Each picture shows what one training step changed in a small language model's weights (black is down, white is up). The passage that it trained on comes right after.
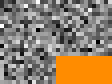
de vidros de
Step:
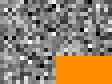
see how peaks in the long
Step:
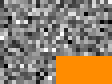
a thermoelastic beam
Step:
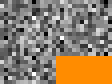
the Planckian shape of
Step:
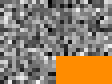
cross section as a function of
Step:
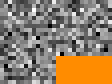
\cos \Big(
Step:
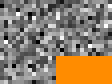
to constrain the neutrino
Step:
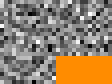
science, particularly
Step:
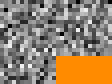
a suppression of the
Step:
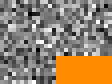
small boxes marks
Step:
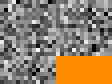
corrections. Has an
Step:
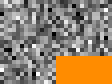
methods specifically designed to
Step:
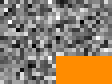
is well known that these
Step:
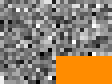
español) 0
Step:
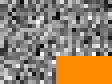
mayda toparǵa
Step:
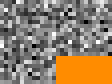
to the scenario where all the
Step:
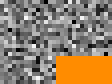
& Macrae,
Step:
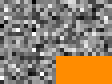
linguistics. In
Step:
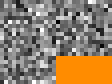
global $\varphi_V$
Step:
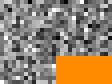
sohalar ichida
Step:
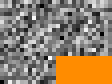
the Lamb shift is
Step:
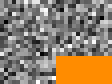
with medium density and a very
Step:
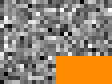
surayotgan adabiy
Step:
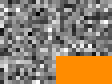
статье дается
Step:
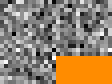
para identificar los resultados
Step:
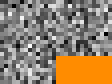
of the derivatives of the
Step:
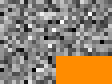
перехода от одного
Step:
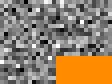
is estimated from data. The
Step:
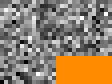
va fe'llardan,
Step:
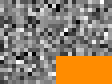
la perspectiva de redes
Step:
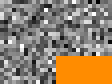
of illustration. This
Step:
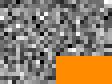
ratio is useful as a
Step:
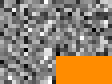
Оказало се
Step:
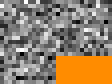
The best fit parameters for the
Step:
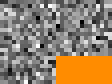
level of the symmetry operators
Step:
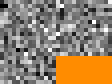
pensamiento e ideas
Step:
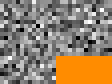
the origin. It is
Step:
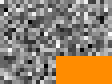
to our speculation that
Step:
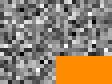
limit as $p({\bf
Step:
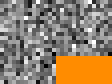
multiple linear regression,
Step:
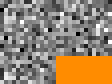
Toshkent moliya instituti
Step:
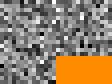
significantly more ambitious than
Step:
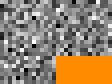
Medianamente mala
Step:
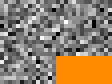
estructura El espacio
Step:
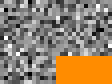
could actually be located in
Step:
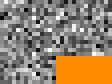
in this framework is the
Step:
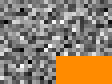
teriam sobre a
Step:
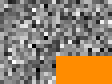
dan meningkatkan
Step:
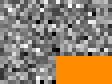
port du masque et
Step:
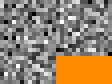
For the unpolarized decay
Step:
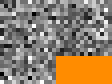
$\ofreq$ has
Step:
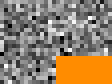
results again depend on the relationship
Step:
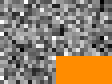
posteriormente con una arado
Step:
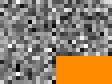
pesquisa pode gerar diversos
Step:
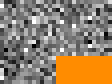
variational free energy minimisation
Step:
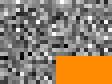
given here is comparable to
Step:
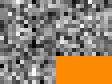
Bu holatning asosiy
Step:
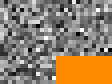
which are the transverse momenta
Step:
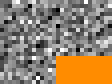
ефективних стратегій
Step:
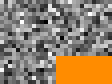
давом этади ва
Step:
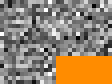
a NS/NS
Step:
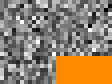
devastam o meio
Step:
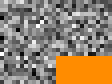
is in a GGE
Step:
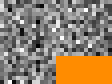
est pas trompé
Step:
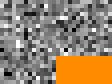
Only $k -
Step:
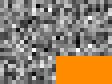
ikki guruhga
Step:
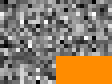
were able to first reduce the
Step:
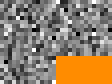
um dito “modelo
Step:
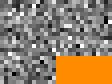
& z \rightarrow 0;
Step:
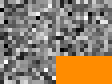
: -o'quvchilarning
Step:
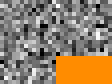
{\em Comput. Phys.
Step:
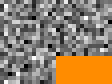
large neutral molecules.
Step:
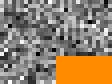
have a close look at the
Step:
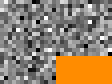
in this Letter. We
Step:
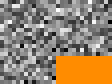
has been shown to produce
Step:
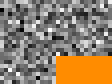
Let the maximum number of
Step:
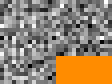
tajribasi asosida
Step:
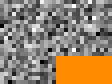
yondashuv. – Toshkent:
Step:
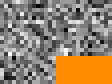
Hi}}$ VLA C
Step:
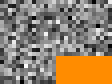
слова: электронный
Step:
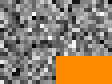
us to express the scalar
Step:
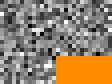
студентов с электронной
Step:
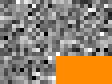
the storage of these
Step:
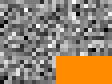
only needs to involve a
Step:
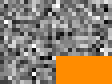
square as usual."
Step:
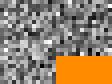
milliy qadriyatlar
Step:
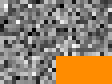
likely not integrable.
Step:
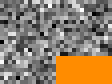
temperature gradient $\Delta T$
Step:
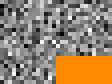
face model, {\it
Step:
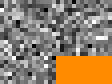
measures relative to that
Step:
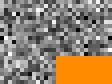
gestação precoce pode
